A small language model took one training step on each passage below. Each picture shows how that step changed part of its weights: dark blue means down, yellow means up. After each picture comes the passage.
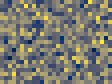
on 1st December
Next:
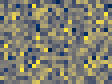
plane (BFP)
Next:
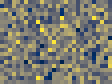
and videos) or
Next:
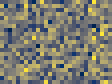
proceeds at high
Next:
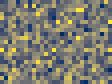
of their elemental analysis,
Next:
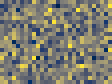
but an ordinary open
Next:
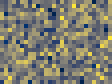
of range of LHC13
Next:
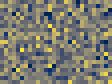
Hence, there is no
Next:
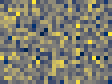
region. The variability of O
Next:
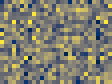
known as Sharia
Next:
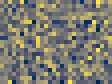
the $z$ axis
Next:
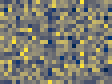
in presence of convective
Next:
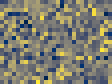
lot of research effort at
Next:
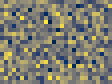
local Hamiltonian terms.
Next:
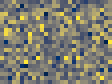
problem \begin{equation}
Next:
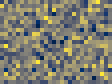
NO generative AI
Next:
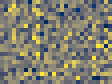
management. Future research
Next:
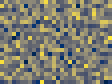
the $\bar b\rightarrow
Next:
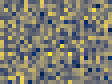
diagnosed and
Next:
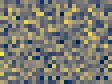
as below: - “I
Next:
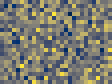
worsen the matching
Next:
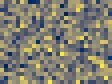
past studies. Whereas
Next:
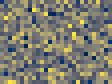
has lower MAE and
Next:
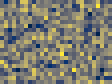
heroic deeds should
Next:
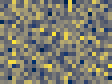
by standard techniques.
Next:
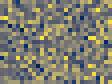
act as a nonlinear
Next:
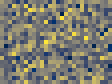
in girls ($p
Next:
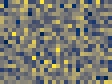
consumed, and rest
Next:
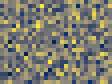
the seasonal variation with
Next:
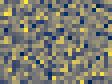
Phase folding:
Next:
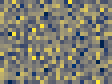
\end{equation} Since
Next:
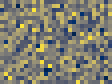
drugs belong to
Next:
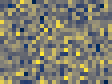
+ i_t \circ
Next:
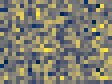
the ground state of the
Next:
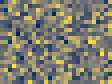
article, we discuss the
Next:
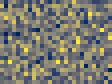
is considered is the required energy
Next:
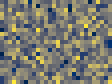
of detecting four or
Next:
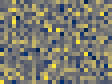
that this pathway is
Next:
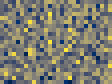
\geneva method does not
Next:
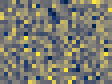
of new solutions for soil
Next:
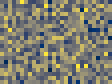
independent sub-interval
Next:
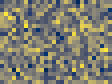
effectively, should the need
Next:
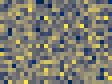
1) - Projects do not
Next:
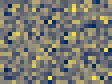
Case 1. Case
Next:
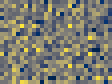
and end-users'
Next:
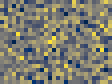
tracks curve upward
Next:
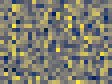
controllers, as well as
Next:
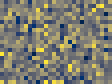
were able to extract
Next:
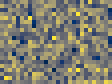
performed, which obtained data using
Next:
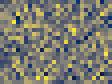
should be noted that the
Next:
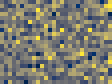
a subsystem of a quantum
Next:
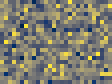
$j$. This process will be
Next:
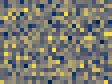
was ensured for both
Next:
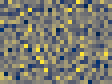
hypergeometric functions,
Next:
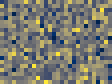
Docker to execute
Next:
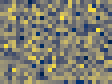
parts; therefore changes
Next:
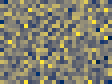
thrusters. The
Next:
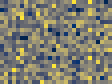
the optimization model and the
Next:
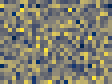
moving at a slower
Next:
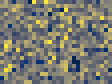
strategies supplied for
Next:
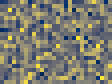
significant support for the theory. This
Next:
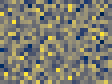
algorithm can give quite
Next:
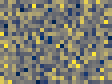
is the first occasion of
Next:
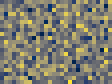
Research Environments for
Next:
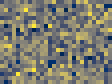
into photoelectrons and
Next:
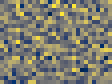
In this paper, we present the
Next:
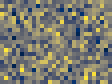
need to be divided
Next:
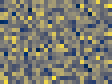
described in the next
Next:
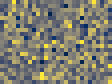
from the total land coverage
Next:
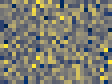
is missing in the
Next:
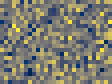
and several other electronic
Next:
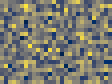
notebooks is
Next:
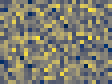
this field is the development,
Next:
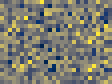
and this condition becomes
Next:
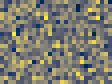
1% of the market by
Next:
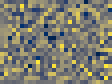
this hypothesis is
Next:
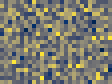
classification performance for both common
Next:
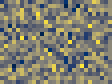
the identity matrix.
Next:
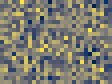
with great responsibility
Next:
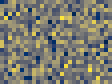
of medicinal plants in
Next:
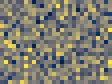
It is the culmination
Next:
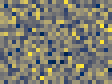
slope, so
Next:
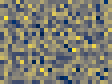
statistical analyzed using
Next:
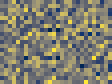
in addition to its strong
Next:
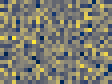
voice to speak
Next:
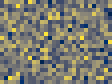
of *PRC1*
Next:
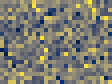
--- acting on one of
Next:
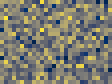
10. Full track
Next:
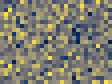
processors developed for the
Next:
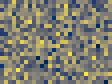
to make as much data
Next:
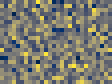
level, the Working
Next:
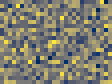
an amplitude proportional
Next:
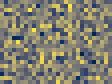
current dataset size (n
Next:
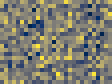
RACAP happen
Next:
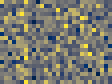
and J. Dogger,
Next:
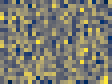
of the study was to find out
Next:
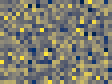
curves along X-axis
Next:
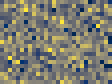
K), amino acid
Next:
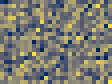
periods. Such noise
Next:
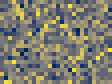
the wall itself,
